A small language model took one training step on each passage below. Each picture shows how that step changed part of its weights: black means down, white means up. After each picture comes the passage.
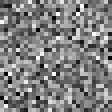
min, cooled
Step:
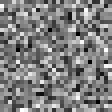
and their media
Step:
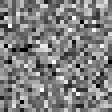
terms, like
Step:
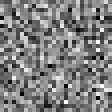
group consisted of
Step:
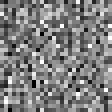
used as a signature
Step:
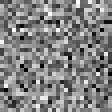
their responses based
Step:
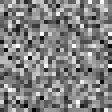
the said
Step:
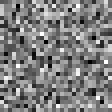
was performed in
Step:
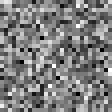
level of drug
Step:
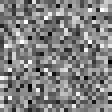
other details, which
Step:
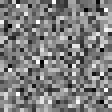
consumers in
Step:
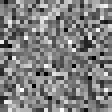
material properties and light
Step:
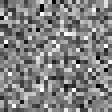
average length of
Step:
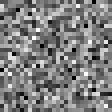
for better and
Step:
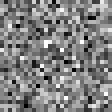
all three bands
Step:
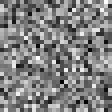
external force
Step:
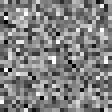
the segmented
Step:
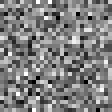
EV will charge
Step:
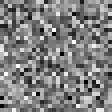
form and it is also
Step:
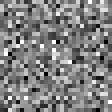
the different damages
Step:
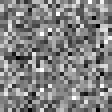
the Electricity
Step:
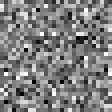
and structured classification
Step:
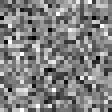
order to ensure proper
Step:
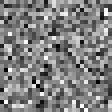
equations (like
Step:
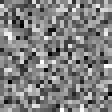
k is even. For
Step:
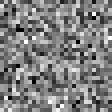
of suitable
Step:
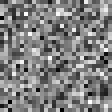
present in Fig. 3
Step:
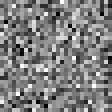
keys) for
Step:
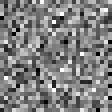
denoted by
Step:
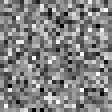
the training results in
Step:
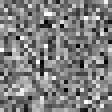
disparity index
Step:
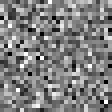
H. Stolz
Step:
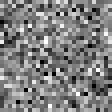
between this entity
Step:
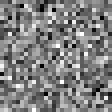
stability diagram
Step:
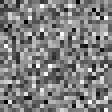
period of one year.
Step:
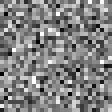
the centre of the
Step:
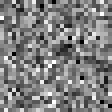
vote share
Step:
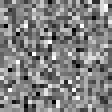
first step, we
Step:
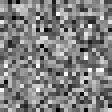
The ground state
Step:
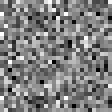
and others equally
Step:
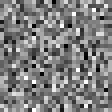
to a remote
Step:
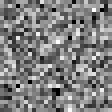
ratio of
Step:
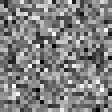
population, so the
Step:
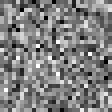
The excess noise
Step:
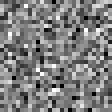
closure of many
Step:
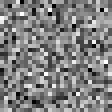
of mutually
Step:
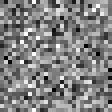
less clustering
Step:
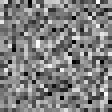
starting approximation which
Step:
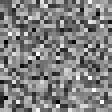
them (an indicator
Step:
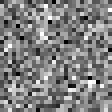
while the third
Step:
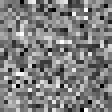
This gives
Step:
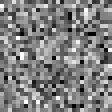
and the difference in
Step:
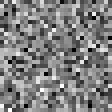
of the crack
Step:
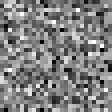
(TT) model
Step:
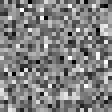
About your
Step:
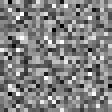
These "natural
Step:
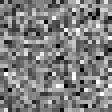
finding the optimal
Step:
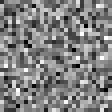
to address this
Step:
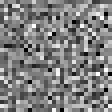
\times w +
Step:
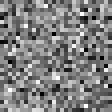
case the final
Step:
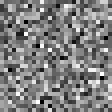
(close to
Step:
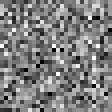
presence of this
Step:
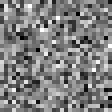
seniors are
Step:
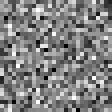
Development for
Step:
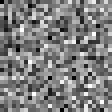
supply chains
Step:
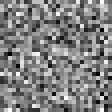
the data support a
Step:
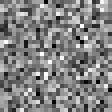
this case, we find
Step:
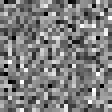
behaviors that are
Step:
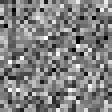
region corresponds to the
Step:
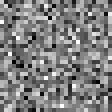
Qubits based on
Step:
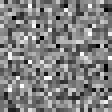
Figure A 41
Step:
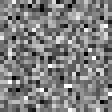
a variant of the
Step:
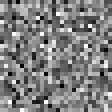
The alcohol
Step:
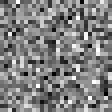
classical bits
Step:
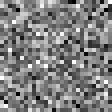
partners developed
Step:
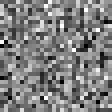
education and local
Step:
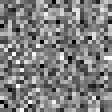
calculate the relationship
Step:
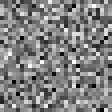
datasets used for
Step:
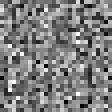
in Conflict
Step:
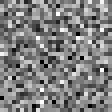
the measure of students'
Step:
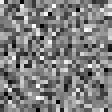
IGRA are
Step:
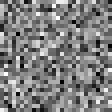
country are
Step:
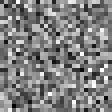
the minimum of
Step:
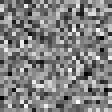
fill factor and power
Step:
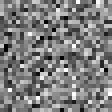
not required.
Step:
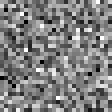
edge $y$,
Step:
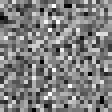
human oversight
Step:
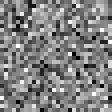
gauge theory
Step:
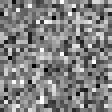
inset shows the low
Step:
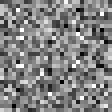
contribution of the second
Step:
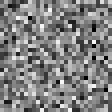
of generated states
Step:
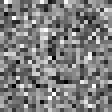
6 weeks
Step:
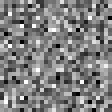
we note that both
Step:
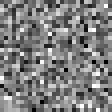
in our data is shown
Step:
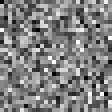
supports, with
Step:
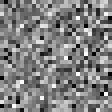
demographic transition
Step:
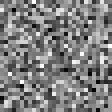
a positive relation
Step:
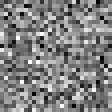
Let us consider
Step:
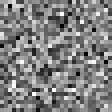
forms in the
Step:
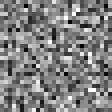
In particular, special
